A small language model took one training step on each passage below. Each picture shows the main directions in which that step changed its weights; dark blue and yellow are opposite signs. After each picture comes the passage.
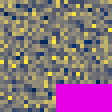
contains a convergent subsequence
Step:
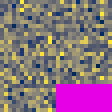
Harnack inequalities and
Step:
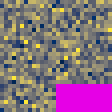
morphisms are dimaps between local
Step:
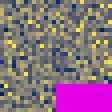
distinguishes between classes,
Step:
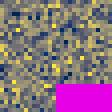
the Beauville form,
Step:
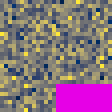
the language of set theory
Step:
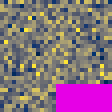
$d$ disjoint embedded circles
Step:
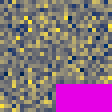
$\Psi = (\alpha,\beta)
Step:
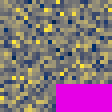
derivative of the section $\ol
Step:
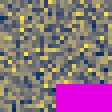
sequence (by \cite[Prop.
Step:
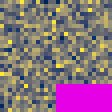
integral domains $D$
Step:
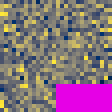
orientable $3$-manifold
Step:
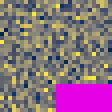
is increasing, we have
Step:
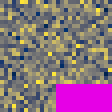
$\delta>0$ small enough.
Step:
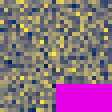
follow a constant ``drift'' and
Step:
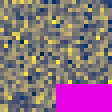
Lie group $G$ is the image
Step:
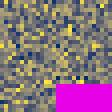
$(E_s)$. L'application
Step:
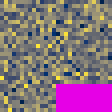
can then be translated into
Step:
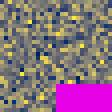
is that of the applicability of
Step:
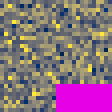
T$ does not contain any circle and
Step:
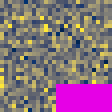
example, we focus on the
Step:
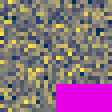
same hypergraph. \end{theorem}
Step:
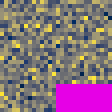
specialisations, including
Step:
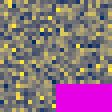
whole thing an ordinary
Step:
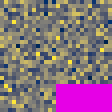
smooth parametrization of a unit
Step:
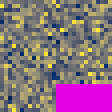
when $\alpha$ is rational but
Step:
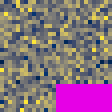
of the Radon transform,
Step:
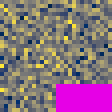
A}$-action and the $\mathcal
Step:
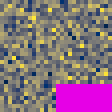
the user is conscious of
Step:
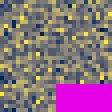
summands multiply to $$
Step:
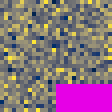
the bounds \begin{eqnarray*}
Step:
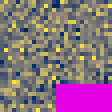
smaller which would improve the
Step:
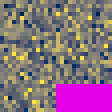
fact is the usual definition of
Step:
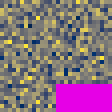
CV trajectory data.
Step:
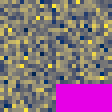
variational principles},
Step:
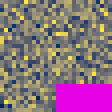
days; average of
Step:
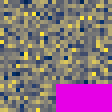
subsystem. Based on
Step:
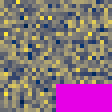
paper was in preparation, we
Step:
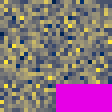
what we wanted.
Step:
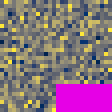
\dots \otimes Y_n). \]
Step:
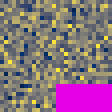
``$X$ is empty or there
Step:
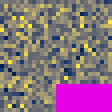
$$ Cette formule
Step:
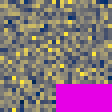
state $i$ to the state
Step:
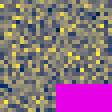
is called the product of species.
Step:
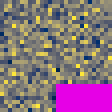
coordinates, with Cartan
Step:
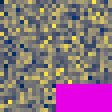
logarithmic derivative
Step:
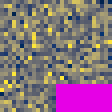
first recall some basic facts
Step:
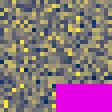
is assigned to an element in
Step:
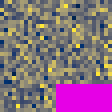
of (1). \item Let
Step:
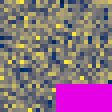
before $T$ is
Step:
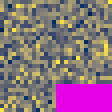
implies that $X^{H}$ is an
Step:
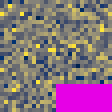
polynomial in the left member is not a
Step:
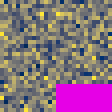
underline, for definiteness,
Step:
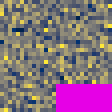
if it produces a layer
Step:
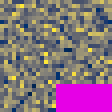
generated by $2O$ with
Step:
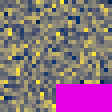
to a certain space of
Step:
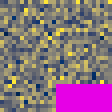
semicontinuous. %A
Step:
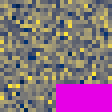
both $\alpha$ and $\beta$ are
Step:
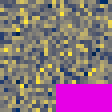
Tresca slip condition
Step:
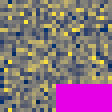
leading terms gives: \bee
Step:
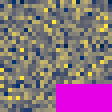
de $P,$ on montre
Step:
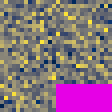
of the Ricci curvature are
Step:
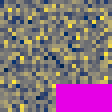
as the point where this function first
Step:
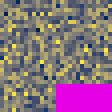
a subsemigroup of
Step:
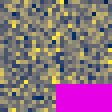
reference in our work for simple
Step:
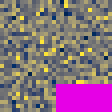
and Fred Torcaso for
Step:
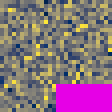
a prime $p$ exists
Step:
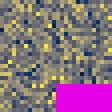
projection $\pi|_F$ is
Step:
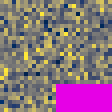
resources in its service
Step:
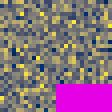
arguments and the asymptotic
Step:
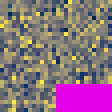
\cdots < \nu_{p^k
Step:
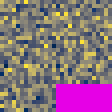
Itô theory. We have used
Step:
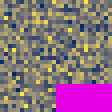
bad teams to rise in
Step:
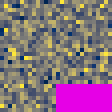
data $L$, and we will make
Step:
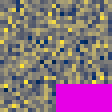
QR decomposition of the measurement matrix
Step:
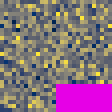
By a simple transformation, we can obtain
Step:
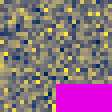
have a generic stratum corresponding
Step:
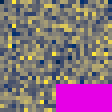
$\zeta \left( s\right)
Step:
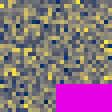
rings} \label{tautor}
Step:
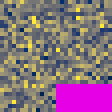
hypernetworks should also
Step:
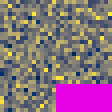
Acad. Sci.
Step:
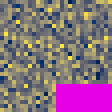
by $T_0\cup
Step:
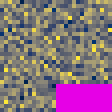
chaos also if it is
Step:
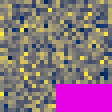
all $q \in D$,
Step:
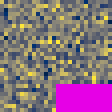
left \emph{preimage}
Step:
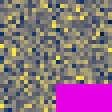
from \eqref{2:lambdak}
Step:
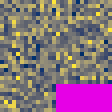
Details of the estimation of
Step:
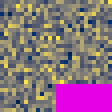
As $\nabla u_\varepsilon$ and
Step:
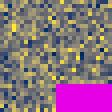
obtain one of the two possibilities
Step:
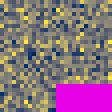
T, \sigma_x^- \geq
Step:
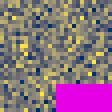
a stochastic differential
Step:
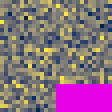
} {address}
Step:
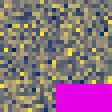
possibly include other examples.
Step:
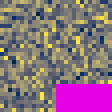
spectrum, then it is an
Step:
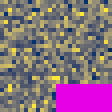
to the reduced dynamics on the
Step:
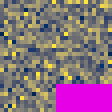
\in \N^k$ one
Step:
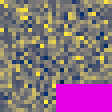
,\ell$. Then there exist
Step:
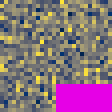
give rise to the same isomorphism
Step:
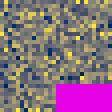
k_2$ the decomposition of the
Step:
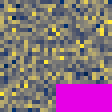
that each of the assumptions
